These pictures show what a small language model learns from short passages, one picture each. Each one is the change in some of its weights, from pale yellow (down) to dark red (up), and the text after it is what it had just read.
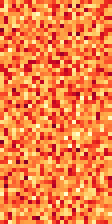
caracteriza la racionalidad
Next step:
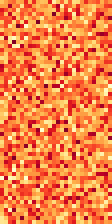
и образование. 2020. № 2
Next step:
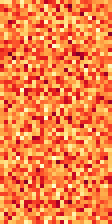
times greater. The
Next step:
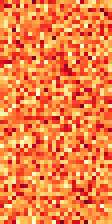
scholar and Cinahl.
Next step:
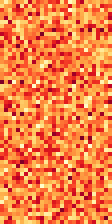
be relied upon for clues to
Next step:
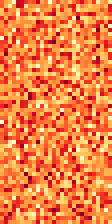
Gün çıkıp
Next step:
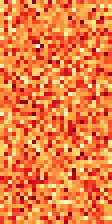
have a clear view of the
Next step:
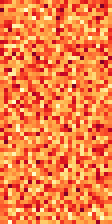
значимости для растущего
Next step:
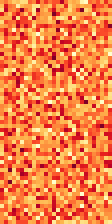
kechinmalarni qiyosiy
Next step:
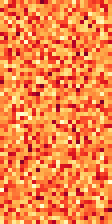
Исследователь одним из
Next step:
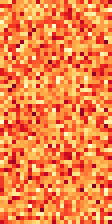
to new theoretical, analytical and
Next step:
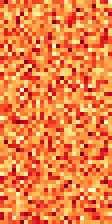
For the quantitative phase on
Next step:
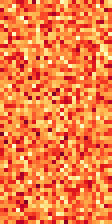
de buscar informações com
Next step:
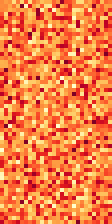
назвать как ССЗ —
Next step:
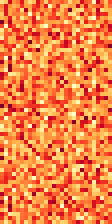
on the findings and conclusions
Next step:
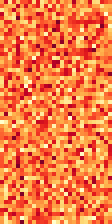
component of the stand than the
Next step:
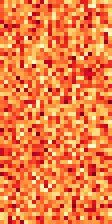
The reason behind this
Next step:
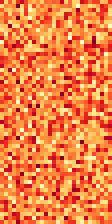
к прочности и динамическим
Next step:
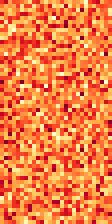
a'zolari tomonidan
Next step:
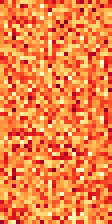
**Requisito no
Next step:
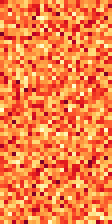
деяких авторів
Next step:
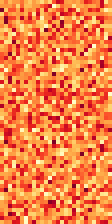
esempio di educazione alla
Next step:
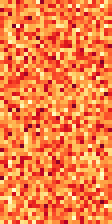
civilizations and continuing
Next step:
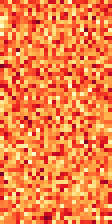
Declaration, Adopted and
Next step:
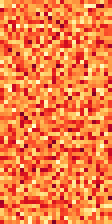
investigation of scientific
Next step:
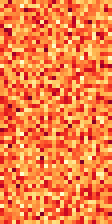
involved in this may or may not be
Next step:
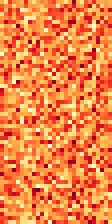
en condiciones, ambientes
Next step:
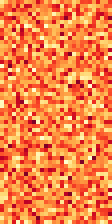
in digital era. 4.
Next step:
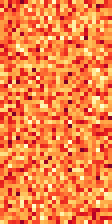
слой земной коры.
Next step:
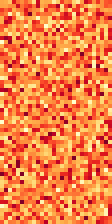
práticas. Mais do que
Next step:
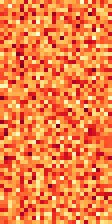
uyku düzeninin
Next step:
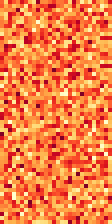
texnologiyalari asosida
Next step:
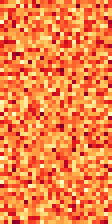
связано с развитием
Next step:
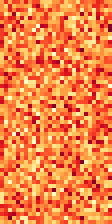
in the following clause and how the
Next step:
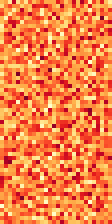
immune activity in responders
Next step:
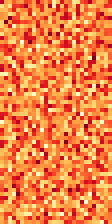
Publikationsorte, die
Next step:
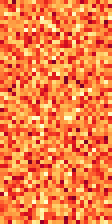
research can be used as a basis for
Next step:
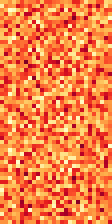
VA IQTISODIY
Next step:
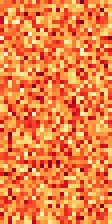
crisis humanitaria,
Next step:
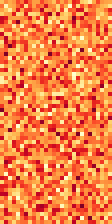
tutgan o'rni,
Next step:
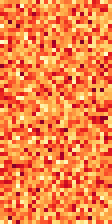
классного руководителя и
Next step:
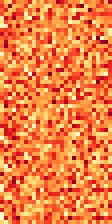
está inserido, sendo
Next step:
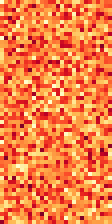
plastics with lifetimes of under
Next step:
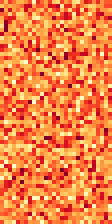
por una parte. Por lo general
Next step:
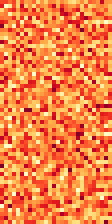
ошириш мақсадида
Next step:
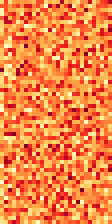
[13]. Hence for NGE,
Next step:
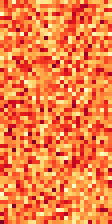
of Pure & Applied
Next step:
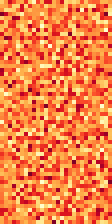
результаты таких исследований.
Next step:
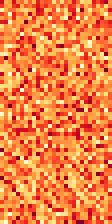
ahora a 1,5 Gt
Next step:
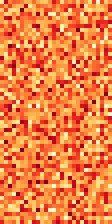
Yarda village having
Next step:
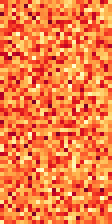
подходе данное обозначение
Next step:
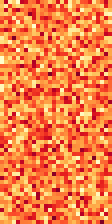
tarbiya tufayli
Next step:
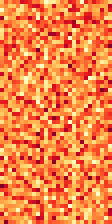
be not less than 0.9 and not
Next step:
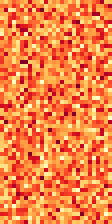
Sultan ilan edilen
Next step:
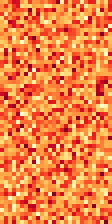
MNR Medical College
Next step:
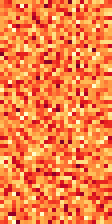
so‘zingni, Devorning
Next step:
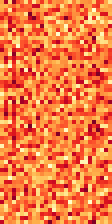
= XA \text{ mod }
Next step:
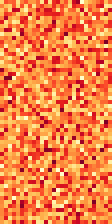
qismi o'zbeklar,
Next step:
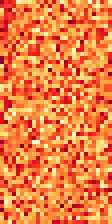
século passado, com a
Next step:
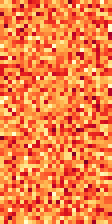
geheel ander standpunt
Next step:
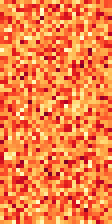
information was used to determine Age,
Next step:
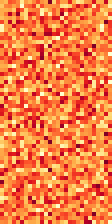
фонду філіальних
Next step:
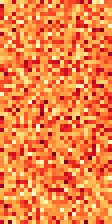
proposes adapting and integrating
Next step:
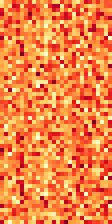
la experiencia de vida del
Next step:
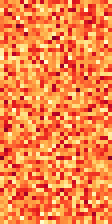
В связи с этим, в
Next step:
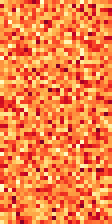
these hospitals approved,
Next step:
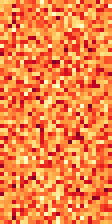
so‘z yoki gap
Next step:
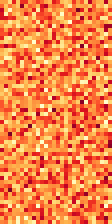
- Tanashchuk K,
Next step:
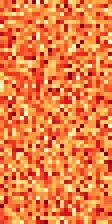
the optimal volatility model that
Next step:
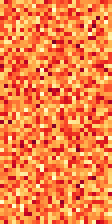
correlation coefficients of
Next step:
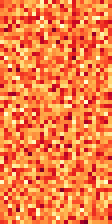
do patrimônio
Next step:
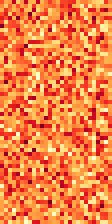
& Sons inc., New
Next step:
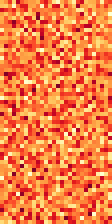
in the estimation of 2.41
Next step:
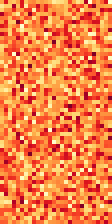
internationales aboutit à la
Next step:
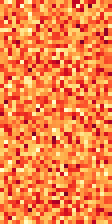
blood samples. Blood
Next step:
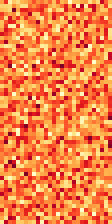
Total Motile Sperm
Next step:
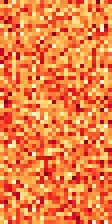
é correto e associado ao
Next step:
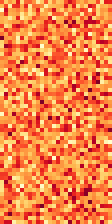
the attacker may exploit the
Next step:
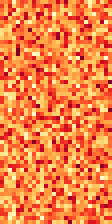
shortcomings and allows for
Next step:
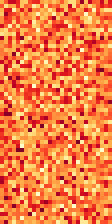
variations in the above studied
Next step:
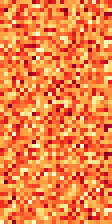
Weinberg Tool 2
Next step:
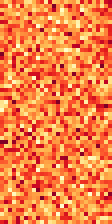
билан, ушбу
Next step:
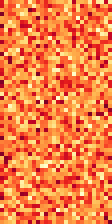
dan frustrasi yang berujung
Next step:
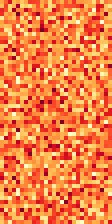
precedes *superbe*,
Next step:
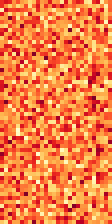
давомийлиги шунга
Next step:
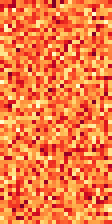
Yenipazar olarak
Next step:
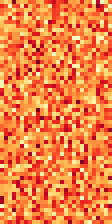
or BSc degrees. This
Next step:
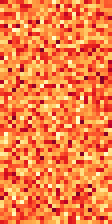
выполняется на одно
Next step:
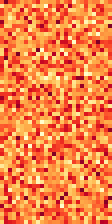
детей и их родителей
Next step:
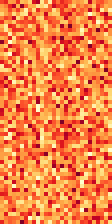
anumită bază pentru
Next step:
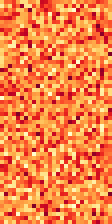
by St Paul in his Letter
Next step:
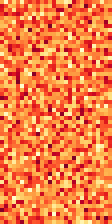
Digital forensics includes the
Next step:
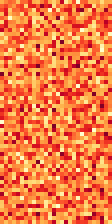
formação psicossocial
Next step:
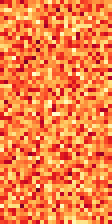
% tashkilot esa
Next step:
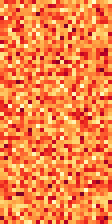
А., & Усманова,
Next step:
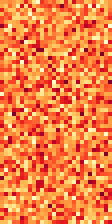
тромбозом протеза.
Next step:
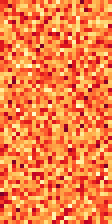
students, whose score is significantly
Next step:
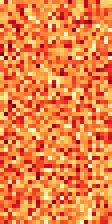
uma pressão uniformemente
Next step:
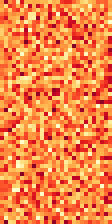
tilida *stem* termini
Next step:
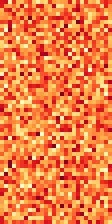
предоставляет обширное
